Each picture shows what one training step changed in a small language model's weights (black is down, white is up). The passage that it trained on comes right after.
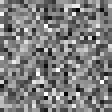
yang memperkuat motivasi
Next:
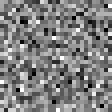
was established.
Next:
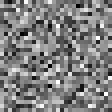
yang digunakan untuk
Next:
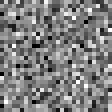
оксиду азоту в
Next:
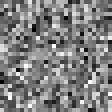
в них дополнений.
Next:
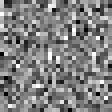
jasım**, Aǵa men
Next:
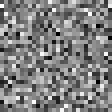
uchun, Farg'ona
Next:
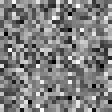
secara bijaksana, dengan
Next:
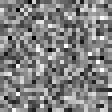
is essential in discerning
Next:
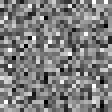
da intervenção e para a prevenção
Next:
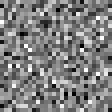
Відродження Волині».
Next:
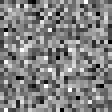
kerak. Masalan: 1.
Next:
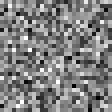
ўқув дастурларида
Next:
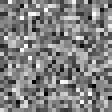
такие как эффективное
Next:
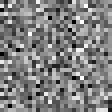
yuqori samara beradi.
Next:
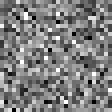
bewertet in jedem
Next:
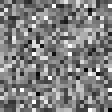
и рационального инвестирования
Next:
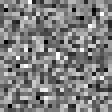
друг от друга в
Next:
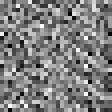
exteriorizar la existencia
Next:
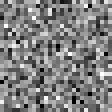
محافظة رام الله
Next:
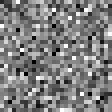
один із принципів
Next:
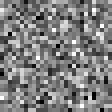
kunnen voorstellen.
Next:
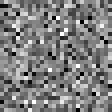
ta‘limida “Blum
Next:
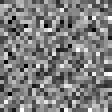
ishlash va taqdimotlar orqali
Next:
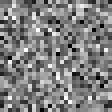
Elementary School,
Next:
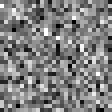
et l'accès aux
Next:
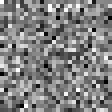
sebuah cerita sejarah
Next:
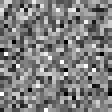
in Indonesia: Does
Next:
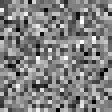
de behandeling van de wet
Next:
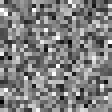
que indica que el afán de
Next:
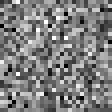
faol ishtirok etishni
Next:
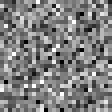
ذاتی موجود
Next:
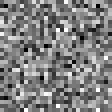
a retrospective study //
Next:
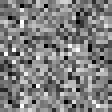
tugʻilgan oʻzbek
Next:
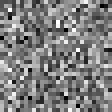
considerando que o efeito do
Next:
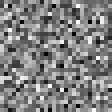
amianto, cuyo riesgo
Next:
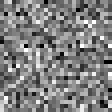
«Про Конституційний
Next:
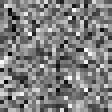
chiqish bo'yicha keng
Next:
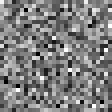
сравнении (см.,
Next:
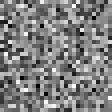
de la recurrencia y la
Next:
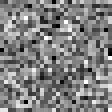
iqtisodiy va ijtimoiy, namayon
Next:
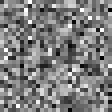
ko'rgan mahsulotiga
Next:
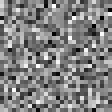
Yosh xivaliklar.
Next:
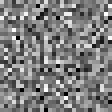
[et al.] // *Journal of
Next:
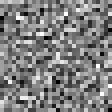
bilan bu nomni nima uchun
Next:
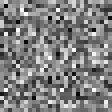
há estudo sobre identidades
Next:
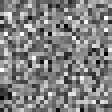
funções e atribuições do
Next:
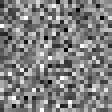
os principais eixos
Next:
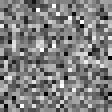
организации одевания
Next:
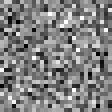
le canton de Vaud sans
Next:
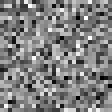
existe una relación directa y
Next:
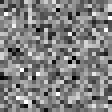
da Matemática desde
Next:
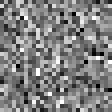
un complejo fenómeno
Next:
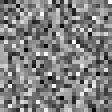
ma'lumotlar o'z
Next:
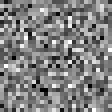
Bayesian Belief
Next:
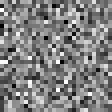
de “Estándar de
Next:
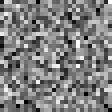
nazariyasini tatbiq
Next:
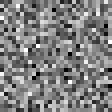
ta’lim va ilmiy tadqiqotlar
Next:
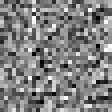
ўлдириши, зарурий
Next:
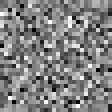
yang ada di rumah. 4.
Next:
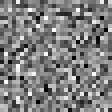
o‘qitishda jonli
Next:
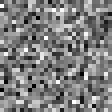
mantem a contração por 10
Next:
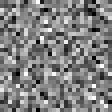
muddao bo‘lishini
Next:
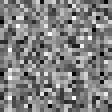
nur, wenn der Bürger
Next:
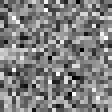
in Südosteuropa*.
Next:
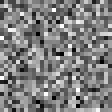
Shaxsga yo'naltirilgan
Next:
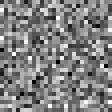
з міжнародною
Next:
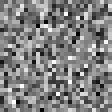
positivos de aquella.
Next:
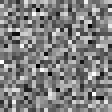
и разделением на две
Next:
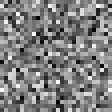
oldindan belgilangan
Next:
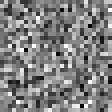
обеспечивать доступ
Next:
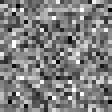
em 1925. Era noite do
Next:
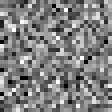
The value and significance of the
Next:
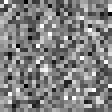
Мамедов У.С.
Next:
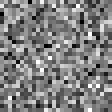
financière Seguin,
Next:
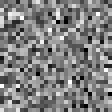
hoofdstuk 8.
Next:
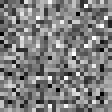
inovações pedagógicas
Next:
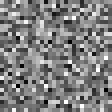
as principais as doenças de
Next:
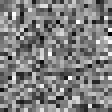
principiológico dos direitos
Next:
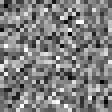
l'eroe dalla
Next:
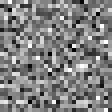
metabolismo y rutas
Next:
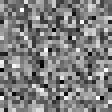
and materials transactions. –
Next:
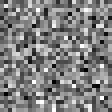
места женщины в
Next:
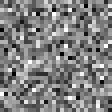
которую он создал для
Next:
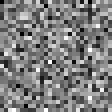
masyarakat, maka
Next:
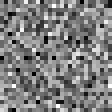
*schimbărilor în
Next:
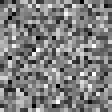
рр., у %. Джерело
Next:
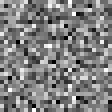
*Oferta Plus SRL
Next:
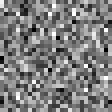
Abstimmung online die
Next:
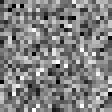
И. Скворцова.
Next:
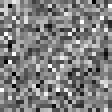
se mostrou eficiente na
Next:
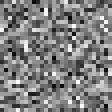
mumkin. Tekshiruv
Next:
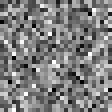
мумкин бўлган жиноий
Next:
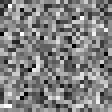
conçus par la direction
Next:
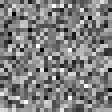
M60A1 tankida
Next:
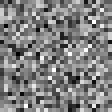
Desember (18 s/d
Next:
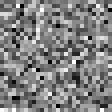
dans les estimations des sondages
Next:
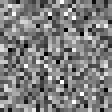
tecnologias tradicionais,
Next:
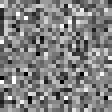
nazariyalarga ko'ra shaxs
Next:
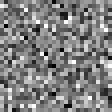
um repertório lúdico
